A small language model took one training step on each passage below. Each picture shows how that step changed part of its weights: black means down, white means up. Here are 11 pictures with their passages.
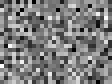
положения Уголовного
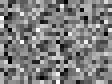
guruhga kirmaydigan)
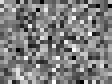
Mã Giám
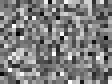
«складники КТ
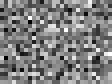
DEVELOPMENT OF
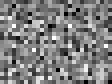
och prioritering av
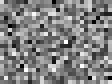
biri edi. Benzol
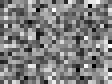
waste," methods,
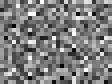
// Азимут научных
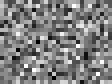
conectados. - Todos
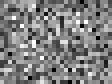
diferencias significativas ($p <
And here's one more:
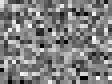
(Rnd) For d
